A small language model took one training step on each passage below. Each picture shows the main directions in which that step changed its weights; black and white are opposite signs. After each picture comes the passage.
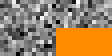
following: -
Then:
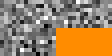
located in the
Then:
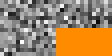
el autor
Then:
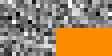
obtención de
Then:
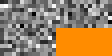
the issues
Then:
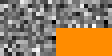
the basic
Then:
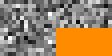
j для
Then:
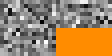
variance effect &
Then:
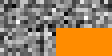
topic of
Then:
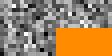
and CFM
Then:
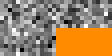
boss in
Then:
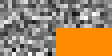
as ações que
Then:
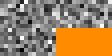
sirve como
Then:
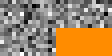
circo "
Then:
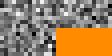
Our models
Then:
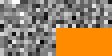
similar to study
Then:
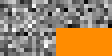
and quality of
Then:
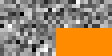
higher than
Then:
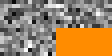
has there ever
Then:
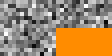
human error
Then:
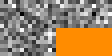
visti –
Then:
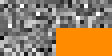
– Feruz
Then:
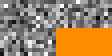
evaluasi ini
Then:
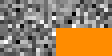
1. The
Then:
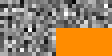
from hot
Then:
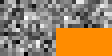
like A,
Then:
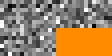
for LSO
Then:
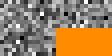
a vida de
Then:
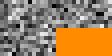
an average
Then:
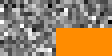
KW –
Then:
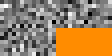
the second
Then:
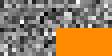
ways of
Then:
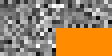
the forces and
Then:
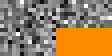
systems that
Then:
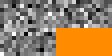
від їх
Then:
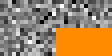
coatings can
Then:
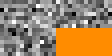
a leader
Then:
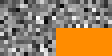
range test
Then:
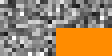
as mentioned
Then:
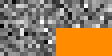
на одной
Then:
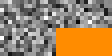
good quality
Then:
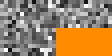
art. The
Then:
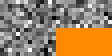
which will gain
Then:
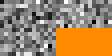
to identify
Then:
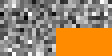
există o
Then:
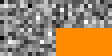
all cases was
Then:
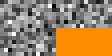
cm soil
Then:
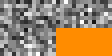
applied in
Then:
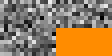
of many
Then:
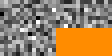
found to be
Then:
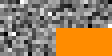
with experience
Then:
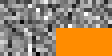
impacted by the
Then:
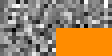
t_R and
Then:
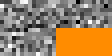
well as from
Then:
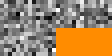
a lower
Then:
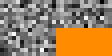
The author
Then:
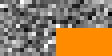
study included one
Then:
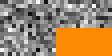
to validate
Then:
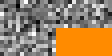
Development of
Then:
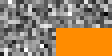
of zero
